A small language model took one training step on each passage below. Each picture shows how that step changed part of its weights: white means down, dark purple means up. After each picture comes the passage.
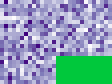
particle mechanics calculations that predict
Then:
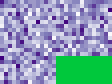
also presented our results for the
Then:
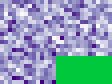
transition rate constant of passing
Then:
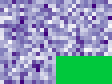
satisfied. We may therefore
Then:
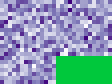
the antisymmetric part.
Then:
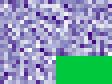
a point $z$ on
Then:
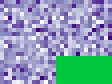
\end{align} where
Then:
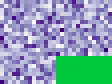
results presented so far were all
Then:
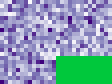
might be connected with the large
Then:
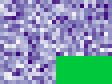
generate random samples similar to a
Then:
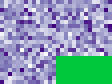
AMP--BP, and
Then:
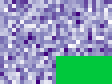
of topological insulators, namely
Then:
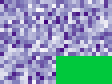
the far-field intensity fluctuations
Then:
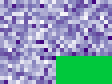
compile-time allowing it
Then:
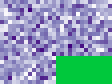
tension. With each new
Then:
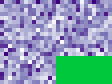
, \omegap ,
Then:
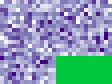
stream can be begun
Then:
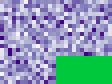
the action of powers of the
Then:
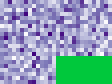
produced for the case of
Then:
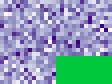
training configuration. This observation
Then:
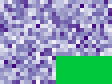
particles. In our calculations,
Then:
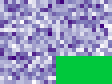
different topology for the space of
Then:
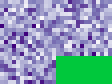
nucleons and pions is
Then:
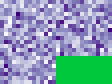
the perturbation correction of first order
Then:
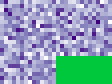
direction. Generally, as
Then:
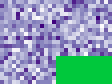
from any deforming forces.
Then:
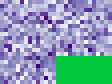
as will be clear later in
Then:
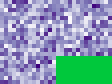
of charm particles per
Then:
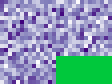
the $L_p$
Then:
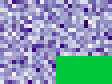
identity operator but that is the
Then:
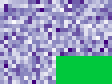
of the one-dimensional
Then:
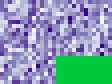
or electrons, we consider the
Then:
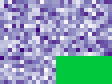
variables, i.e.,
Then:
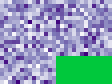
law, whose parameters are obtained
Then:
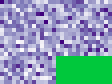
for data-aware applications driven
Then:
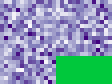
polynomial decay, which for intermediate
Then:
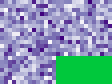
and by the Chinese
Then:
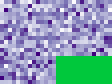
Kraken (see also
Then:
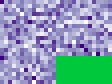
in-plane strains.
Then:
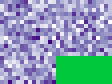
at the end of inflation or
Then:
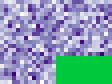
the EMT can be
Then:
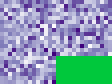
the best circuits previously reported in
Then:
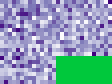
\\ ii) susy
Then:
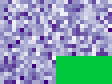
analysis is appropriate, and the
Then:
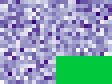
In that limit we have a
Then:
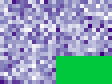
way that the initial conditions are
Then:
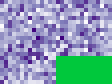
(Richards et
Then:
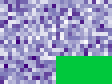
the electromagnetic field respects the
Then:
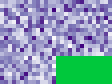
the first passage time.
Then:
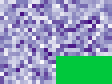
Well, if it
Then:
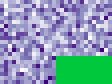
size $\theta_{\rm
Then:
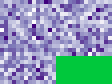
or stimulation process.
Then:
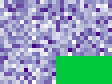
complex and most likely configuration.
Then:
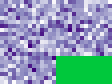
The horizontal orientation of the
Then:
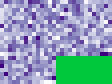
were used for a few stars
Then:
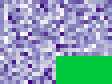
number of physicists have
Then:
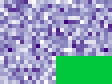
normalized by the overlap concentration of
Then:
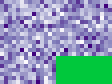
Edwards, E.
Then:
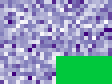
of the observed discrepancies
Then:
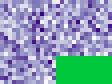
not weaken the repulsion
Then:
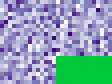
the wave group exceeds the
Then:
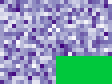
the editor was created,
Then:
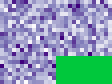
of the first and third
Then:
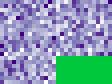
- techniques: spectroscopic }
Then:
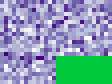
the photon We show that
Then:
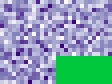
magnetic behavior which go beyond the
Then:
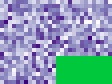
the material is ferromagnetic at
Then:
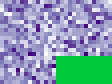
thousands for interesting
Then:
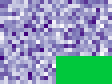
actually suggest the existence of 4
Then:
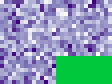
The price will be the
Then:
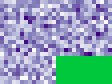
network of the normalised
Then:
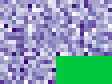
It is a pleasure
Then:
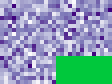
is independent of $j$
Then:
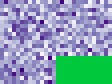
grids. This feature enables
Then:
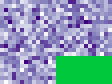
Consider the definition given by
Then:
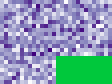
NATs of all
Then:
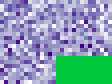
at the PSi surface,
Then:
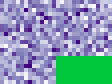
3. The given results of
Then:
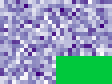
method calculates the harmonic mean
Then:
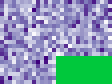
first generation lepton fields
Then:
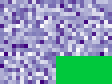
basis. Here we are interested
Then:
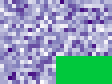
strategy can be applied to other
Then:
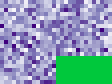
basic nucleons and pions
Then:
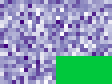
$ this integral converges exponentially
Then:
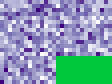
NLTCS can potentially
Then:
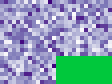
used large time bins
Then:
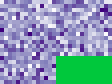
to measure ultra-small electrical
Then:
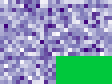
Department~of Signals
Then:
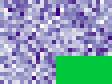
affected by surface defects.
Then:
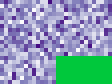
the electromagnetic Hamiltonian \be
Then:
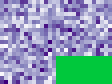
supersymmetric partner of
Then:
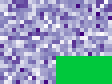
during Landau damping, with
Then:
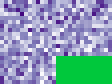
dissipation heating $a
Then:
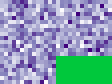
against detector attacks. The goal
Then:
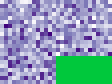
the same %resolution as that
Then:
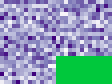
period of ordinary
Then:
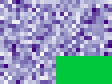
respectively, which will be discussed
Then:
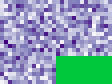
using data, but it
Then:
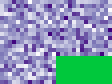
tends to its limit
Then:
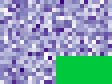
change. This supports the observation
